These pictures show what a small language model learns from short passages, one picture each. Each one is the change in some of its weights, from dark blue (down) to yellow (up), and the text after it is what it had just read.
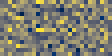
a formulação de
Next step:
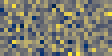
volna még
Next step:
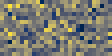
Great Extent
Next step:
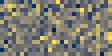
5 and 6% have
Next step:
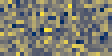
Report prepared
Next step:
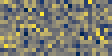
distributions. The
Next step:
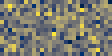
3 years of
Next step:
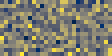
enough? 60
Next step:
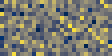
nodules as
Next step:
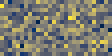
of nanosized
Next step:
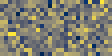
English teachers
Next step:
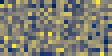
result in noise or
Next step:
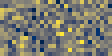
negativity used her
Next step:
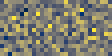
prediction Text
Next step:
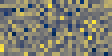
with respect to
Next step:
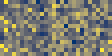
main implementer in
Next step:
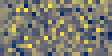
o medo e que
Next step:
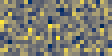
in Turner
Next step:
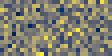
a powerful
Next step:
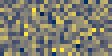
En aquel
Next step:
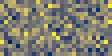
θ starts
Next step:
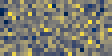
selección de
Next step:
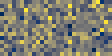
the realisation
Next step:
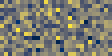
can lead to
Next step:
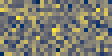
health problems and
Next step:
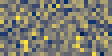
media can make
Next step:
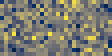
highlighting its
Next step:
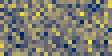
the almost
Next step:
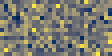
penas de
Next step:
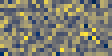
obtained as a
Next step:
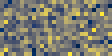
begin with the
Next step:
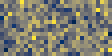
is the injected
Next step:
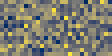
¿por qué
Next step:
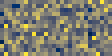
dentro de los
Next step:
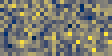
the findings of the
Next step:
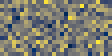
states within the
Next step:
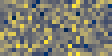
Tal y como se
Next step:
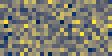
ospita la
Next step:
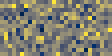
Candida species
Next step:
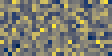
Teachers which may
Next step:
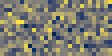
ilk bor
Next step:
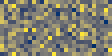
EM DOIS
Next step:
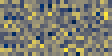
was successful
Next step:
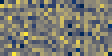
result. Since
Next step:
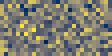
new theory.
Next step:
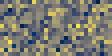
ions and Ag
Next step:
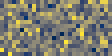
O'rta 3
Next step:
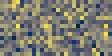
should be heard
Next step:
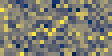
positive control.
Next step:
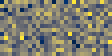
of sciences in
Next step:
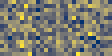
utilizzate per
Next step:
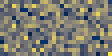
hat viele
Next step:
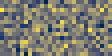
peroxide in
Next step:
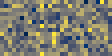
var kendi
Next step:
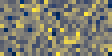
на климат
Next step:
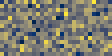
relação com a
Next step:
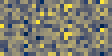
History of
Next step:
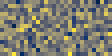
Doctor of
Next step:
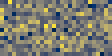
of the robot
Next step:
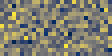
que están en
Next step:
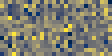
for various medical
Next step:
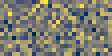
papers. Time
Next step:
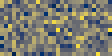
responsiveness of
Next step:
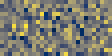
group II,
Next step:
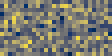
los de Uría
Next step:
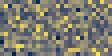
cargo de
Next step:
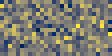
competence of
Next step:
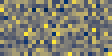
concepções, os
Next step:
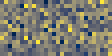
synthase and
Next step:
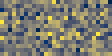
variables "Fuel
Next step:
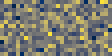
Information about
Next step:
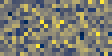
tasvirlari va
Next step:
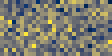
of Bergen
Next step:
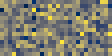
That should get
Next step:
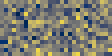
opposite to
